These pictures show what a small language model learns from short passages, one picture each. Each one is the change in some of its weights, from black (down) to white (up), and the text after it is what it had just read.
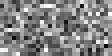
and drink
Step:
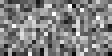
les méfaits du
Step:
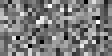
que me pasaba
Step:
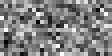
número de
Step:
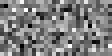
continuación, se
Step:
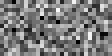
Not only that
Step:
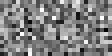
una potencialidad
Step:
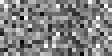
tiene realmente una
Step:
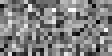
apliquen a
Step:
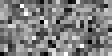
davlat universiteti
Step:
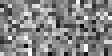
портов России в
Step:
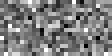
da tese de
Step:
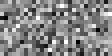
**Lei Federal
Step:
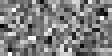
De score op
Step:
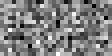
this article,
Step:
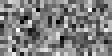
rural, pero
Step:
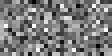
interval temporal
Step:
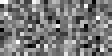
n'ont pas
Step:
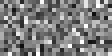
como consecuencia del
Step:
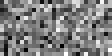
todos que em tempos
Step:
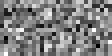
oshirish lozim.
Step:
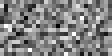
Spada da
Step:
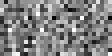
como nueces,
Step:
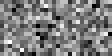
kann, wenn sie
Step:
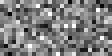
На рис. 3
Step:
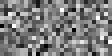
la confiance des
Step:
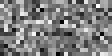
Articles de
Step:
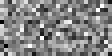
Agar ishlab
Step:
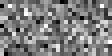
et toujours
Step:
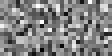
Knoten ist
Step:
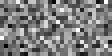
XVI ст.)
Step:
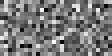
digital. H3
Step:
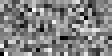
água, às
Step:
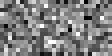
este post.
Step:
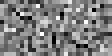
la mano de que
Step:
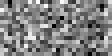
DA, Boyd
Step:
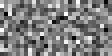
дни след
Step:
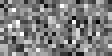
Класс 3
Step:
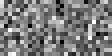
di accesso alla
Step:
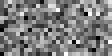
w trakcie
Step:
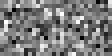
berishi kerak.
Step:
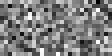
inoculação da
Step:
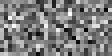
of friction
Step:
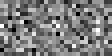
pedagogik fikr
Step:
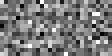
de pesquisa que surge
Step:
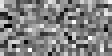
através da
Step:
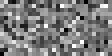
и оптики
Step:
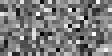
di mana pun
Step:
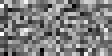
liberdade, da
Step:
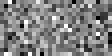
trabajos que
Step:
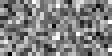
agama islam
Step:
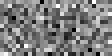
dessa medida,
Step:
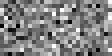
Salimov Okil
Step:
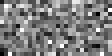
de las instituciones
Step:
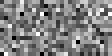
erkend. De
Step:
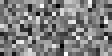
com Licenciatura
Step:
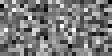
beroperasi pada
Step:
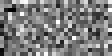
importância de utilizar
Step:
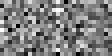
tasarımı ve
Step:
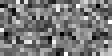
de leden is
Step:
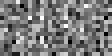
dapat mengelola data
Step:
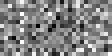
директори –
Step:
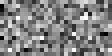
a configuração
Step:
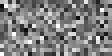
a spurious
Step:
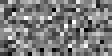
e apresentações,
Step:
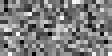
Suspendarea se
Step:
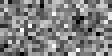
растений вида
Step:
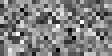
qiladi va buni
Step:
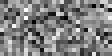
kunda turli
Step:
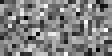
Nations General
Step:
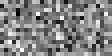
dunyosi bilan
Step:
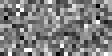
suas possibilidades de
